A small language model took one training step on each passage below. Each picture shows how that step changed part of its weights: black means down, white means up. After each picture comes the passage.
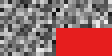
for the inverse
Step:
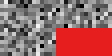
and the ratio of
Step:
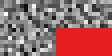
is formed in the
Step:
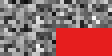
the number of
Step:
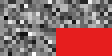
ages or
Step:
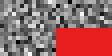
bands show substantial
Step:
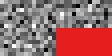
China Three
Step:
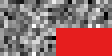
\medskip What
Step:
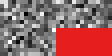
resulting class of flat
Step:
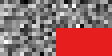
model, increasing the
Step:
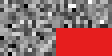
$r$ and
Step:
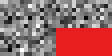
we consider the basic
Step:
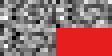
| | Pos
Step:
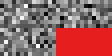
singleton subsets of
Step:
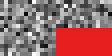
function of the
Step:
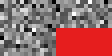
This give a
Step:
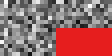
most of the samples
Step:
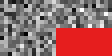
and \vskip
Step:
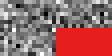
finite elements used for
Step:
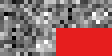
dq \cos
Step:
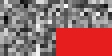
by the direct
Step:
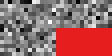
to the whole system
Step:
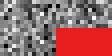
described by these
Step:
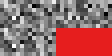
\(\epsilon\) denotes
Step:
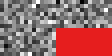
can be generalized to
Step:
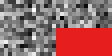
looks like
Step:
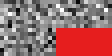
property. If
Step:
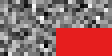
increase approximately linearly.
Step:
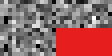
the application of the
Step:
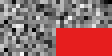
proof of our
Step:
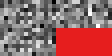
have a distinctly
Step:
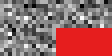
series expansion:
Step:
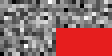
+ \alpha)
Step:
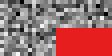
No. of layers
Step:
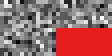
with the choice
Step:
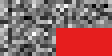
if not most
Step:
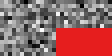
preserving the
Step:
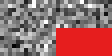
Slater can
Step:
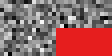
a condition analogous to
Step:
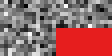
radius and the
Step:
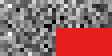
these coefficients would converge
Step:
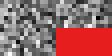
just before the
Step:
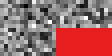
components such as overlap
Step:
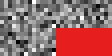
simulation of 400
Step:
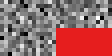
and ${\mathcal
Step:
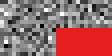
be remarked,
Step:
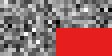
one uses a
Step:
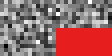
happens for a
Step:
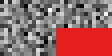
and sends to the
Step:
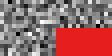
constant on the
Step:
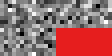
academic computer
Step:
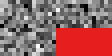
the frequency fluctuation
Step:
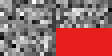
In a preliminary
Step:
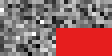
does not evolve
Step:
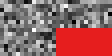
a sequence of solutions
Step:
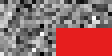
the collection, except
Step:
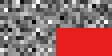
any other.
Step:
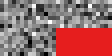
be related as they
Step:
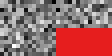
in two very important
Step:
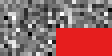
Lipschitz continuous
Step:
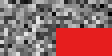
the kernel of
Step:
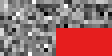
functions of ${\rm
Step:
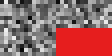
to separate the orders
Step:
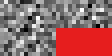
both the Operator
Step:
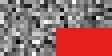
geodesics on
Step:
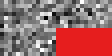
\, d\omega
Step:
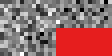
present. Var
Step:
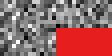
measured by this effective
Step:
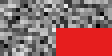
parts, we get
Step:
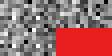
breakdown of the
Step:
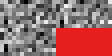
opens the
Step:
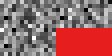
few noticeable
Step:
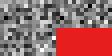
that there exists a
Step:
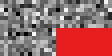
M04; global
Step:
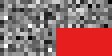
This case is more
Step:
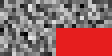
is centered around characteristic
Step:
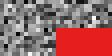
the proof of this
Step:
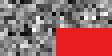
the gas (first
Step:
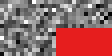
quantum field theories
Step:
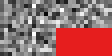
be at maximum.
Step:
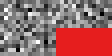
contains a unique point
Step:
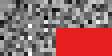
in the last inequality
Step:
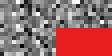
want to find out
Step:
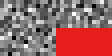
satisfies the condition
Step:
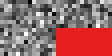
a function of position
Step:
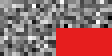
where $k^*$
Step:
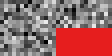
defined \be
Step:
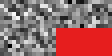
the following proposition.
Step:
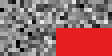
in curved
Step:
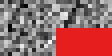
and properties,
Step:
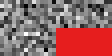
invariant under general coordinate
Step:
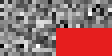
relevant for the observed
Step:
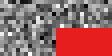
the process when the
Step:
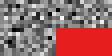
and C {\small
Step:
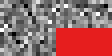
by higher valence
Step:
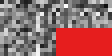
by the identification of
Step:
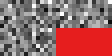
lower bounds for the
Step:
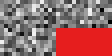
attributes are
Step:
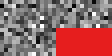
relatively longer wings
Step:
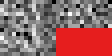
investigated the effects of
